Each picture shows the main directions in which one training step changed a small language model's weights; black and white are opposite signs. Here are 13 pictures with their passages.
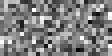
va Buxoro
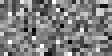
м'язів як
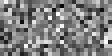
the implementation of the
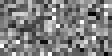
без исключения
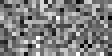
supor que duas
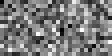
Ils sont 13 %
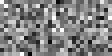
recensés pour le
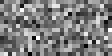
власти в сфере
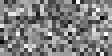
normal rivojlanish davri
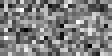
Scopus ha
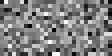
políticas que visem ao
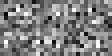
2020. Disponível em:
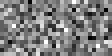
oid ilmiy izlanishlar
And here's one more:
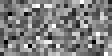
de estabelecimentos
